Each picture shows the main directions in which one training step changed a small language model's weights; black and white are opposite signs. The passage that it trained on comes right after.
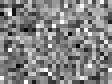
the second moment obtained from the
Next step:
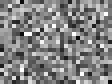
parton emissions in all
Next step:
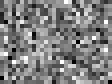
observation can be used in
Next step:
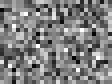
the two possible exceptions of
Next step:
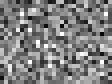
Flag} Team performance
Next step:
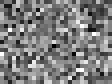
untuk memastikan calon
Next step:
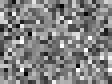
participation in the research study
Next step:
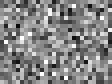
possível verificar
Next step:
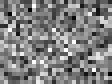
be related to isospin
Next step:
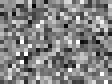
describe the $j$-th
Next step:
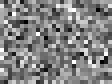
community and species level across the
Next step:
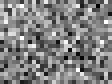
the associated gas and liquid
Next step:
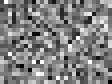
(SECI) method to
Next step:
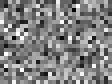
consumption for information receivers
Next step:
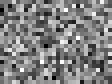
de 14 de agosto de
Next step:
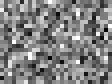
as a two-dimensional
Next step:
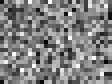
ensures that the extracted
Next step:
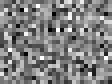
difficult to assign species
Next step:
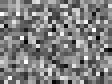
entidade com habilidades
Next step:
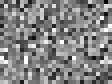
Tarkibida kalsiy
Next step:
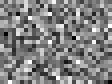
TSP are numerous.
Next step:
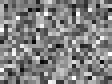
Komar conserved
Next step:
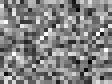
thickness of approximately
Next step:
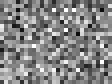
qoidalarni o'z
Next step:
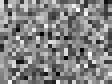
to the development of solutions to
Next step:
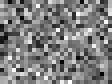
exact use case). In Figure
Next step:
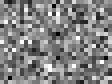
collective intelligence approach
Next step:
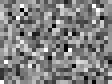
experimental farm: 1.
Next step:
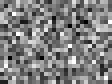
All the samples are prepared
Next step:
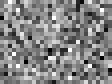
determine relationship between quality of services
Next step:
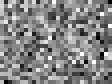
to this stall timescale.
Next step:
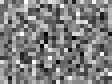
SA) concentrations and
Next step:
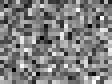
Astro-2 is shown
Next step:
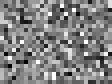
microgrid controller
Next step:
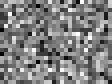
relevant for the models discussed in
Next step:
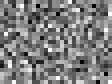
difficulty accepting
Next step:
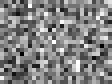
pane, cioè la
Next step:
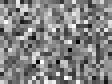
general laboratory tests,
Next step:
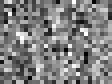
data in the graph in Fig.
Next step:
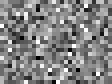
ega. Masalan,
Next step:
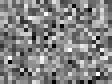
SPSS version 20 was
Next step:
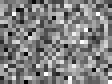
accomplishments are
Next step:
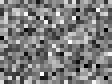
firms. These statistics
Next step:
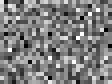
of oscillations, in
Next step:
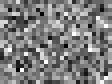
ishlab chiqarishning
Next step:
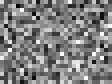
4 weeks for the
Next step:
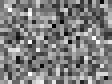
the barrier height and
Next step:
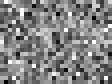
checks has proven
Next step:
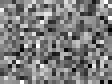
de práctica.
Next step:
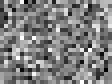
for the observed data, at least
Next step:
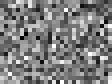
va qiz bo'lib
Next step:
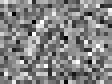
also describe well the polarization
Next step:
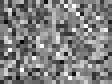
the plan. Keyword
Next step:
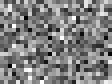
ook van toepassing
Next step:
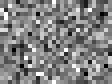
Furthermore, for
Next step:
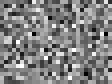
onomastik birliklar
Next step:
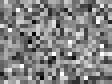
calculate its ratio to the
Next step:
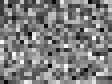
to detect a collision by
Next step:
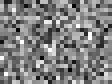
subset of the coefficients
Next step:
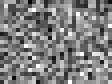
Nazis or any SS
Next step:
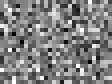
used words, and those of
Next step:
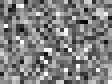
Proof of Proposition 2
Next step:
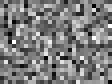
magnetic orders reported in
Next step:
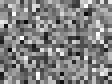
or transmission), which generates
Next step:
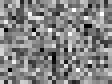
$\mathbf{\hat S}$ and
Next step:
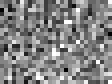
túto chorobu
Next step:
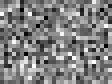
$V$ takes the form
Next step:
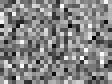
correlations with a product form
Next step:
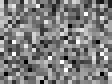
of care due to excessive
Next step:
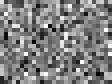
offering an explanation
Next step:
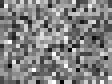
further strengthened through effective character
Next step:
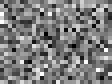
hyperbolic type. Many
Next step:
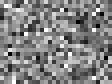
MSCs [7]. The
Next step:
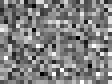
is not restricted to a
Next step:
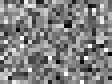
is a multilingual
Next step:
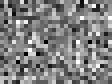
and the time when he or she
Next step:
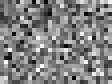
gradient noise. In
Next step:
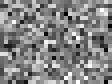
statistically significant ($p <
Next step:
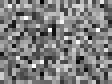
the companies' performance has
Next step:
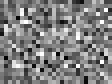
Government of India under
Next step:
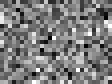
media policies cannot address
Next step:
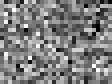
in quark matter with a strong
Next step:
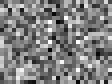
dimensional theory which closely
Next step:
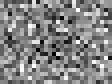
that the key has changed:
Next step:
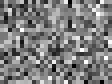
the cluster with the center on the
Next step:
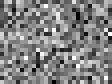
form of influence on management
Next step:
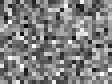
by a diffusion in an
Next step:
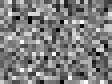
and redistribution between various
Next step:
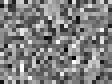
half of the rated
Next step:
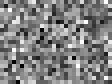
Además, es importante
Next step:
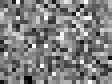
est fongible et les
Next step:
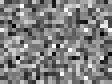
The turbidity of the
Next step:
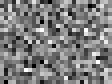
image is drawn from the
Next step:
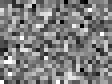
Fuera de Europa
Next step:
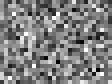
directly he was aware of their
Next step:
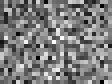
the variance exceeds
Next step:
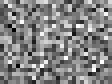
options based on data access frequency
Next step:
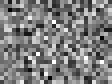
was illuminated from the
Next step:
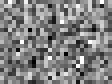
the solvent (Figure
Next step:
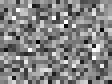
among participants S.No.
